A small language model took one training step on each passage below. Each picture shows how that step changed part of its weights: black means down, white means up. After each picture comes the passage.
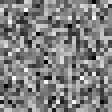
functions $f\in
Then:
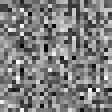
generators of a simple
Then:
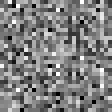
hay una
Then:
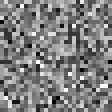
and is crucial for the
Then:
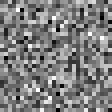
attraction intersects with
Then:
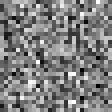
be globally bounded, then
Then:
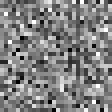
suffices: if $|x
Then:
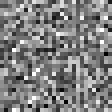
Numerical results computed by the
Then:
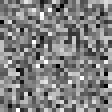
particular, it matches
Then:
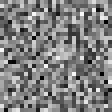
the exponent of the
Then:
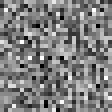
for a direct proof when
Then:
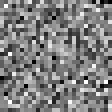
there is exactly one more
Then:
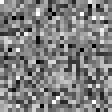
solution of the quadratic equation
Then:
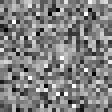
$\vec z$ being
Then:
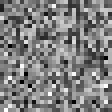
bounded variation. Then
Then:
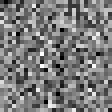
$P$ with an
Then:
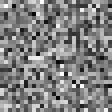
the need of additional energy
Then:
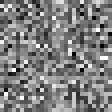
\leq 1$. Since
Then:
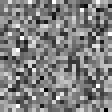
of the correct order of
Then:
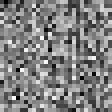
$k$. Finally,
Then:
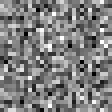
\vee \bigvee
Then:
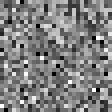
it similarly to the proof
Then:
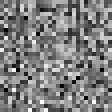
$\alpha$. Then the
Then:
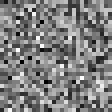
of two equations for
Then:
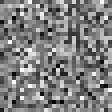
originally posed on
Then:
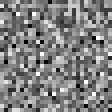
To find the solution
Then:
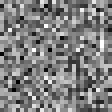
multiples of the fundamental
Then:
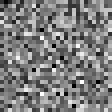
$U$ for
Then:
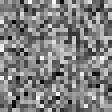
triangulated categories
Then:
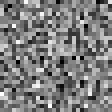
can be used to estimate
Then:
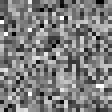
by the more compact inequality
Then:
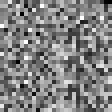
the downtown region
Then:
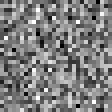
sets $\cD_1
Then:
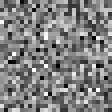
the approximation of the
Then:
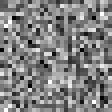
core. For $0
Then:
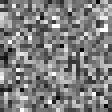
\\ The above inequality was
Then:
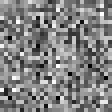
rates and profits
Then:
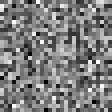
forms of filter equations which
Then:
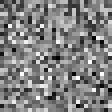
we change the projection onto
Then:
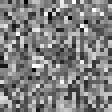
is optimal pair. Then
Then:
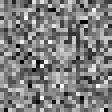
has Reeb
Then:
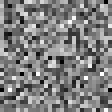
be shown that any
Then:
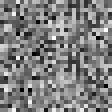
to investigate whether our main
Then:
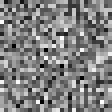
two cases. The first
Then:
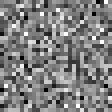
positive integer such that \[
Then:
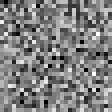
$\phi$ of a
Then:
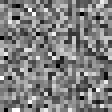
logarithm of the
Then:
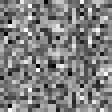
\one \biggl(
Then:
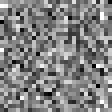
the dynamic information case
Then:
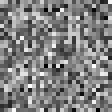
One key step in our
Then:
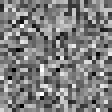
definition, every model for
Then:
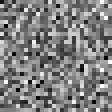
In what follows we will
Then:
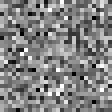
applying the modified Newton method
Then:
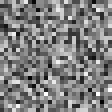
over the circle of a
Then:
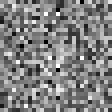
need for adjustments
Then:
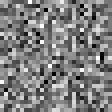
\leq \lceil
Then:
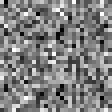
Conference on
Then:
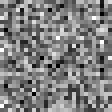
a Complete
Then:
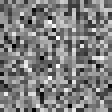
M$ or $\mathcal
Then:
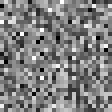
the orientability respectively
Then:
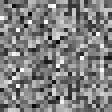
contributions to the
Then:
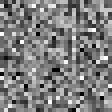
and $n$ is
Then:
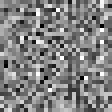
sub-ballistic estimate
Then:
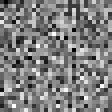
$A$ so that
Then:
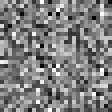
The strong ground motion
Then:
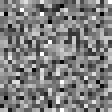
with greatest element
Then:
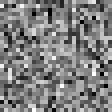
where $z\in
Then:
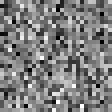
acquisition function
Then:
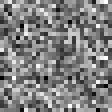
if and only if from
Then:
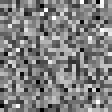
proof of Theorem 1 for
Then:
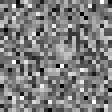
$\mathbf 1$ Let
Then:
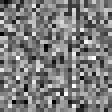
$B$ is a
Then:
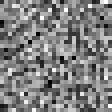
passes through a face
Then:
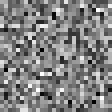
of the resultant.
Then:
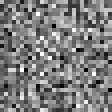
constant $\beta$ and
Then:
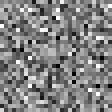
generalize Glick's
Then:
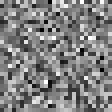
easy to verify (for
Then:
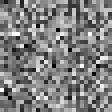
in number fields and
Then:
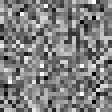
polynomial in $k$
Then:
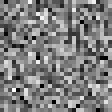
then, $t$
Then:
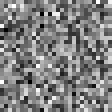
$X$-ray transform
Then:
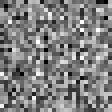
this is only possible if
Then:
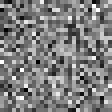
$n \geq
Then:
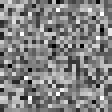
coupled partitioned scheme:
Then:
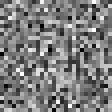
paths $s\mapsto
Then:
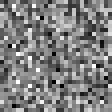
The constant ${\cal
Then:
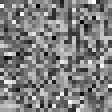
number $n$ of
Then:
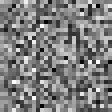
of the rest of this
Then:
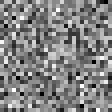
If we do not
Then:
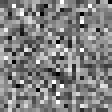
title = {Rings
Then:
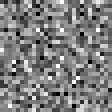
\in V$ of
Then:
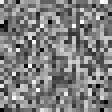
of ${s_\kappa
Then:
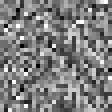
}^{\prime \prime
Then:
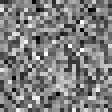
are similar (though
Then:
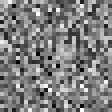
is useful to note that
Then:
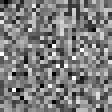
$F$ is
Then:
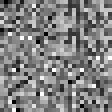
$d$. There is
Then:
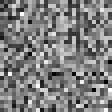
bounded amount so we are
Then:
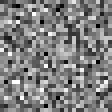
or as sign of the
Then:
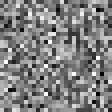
onto the kernel of
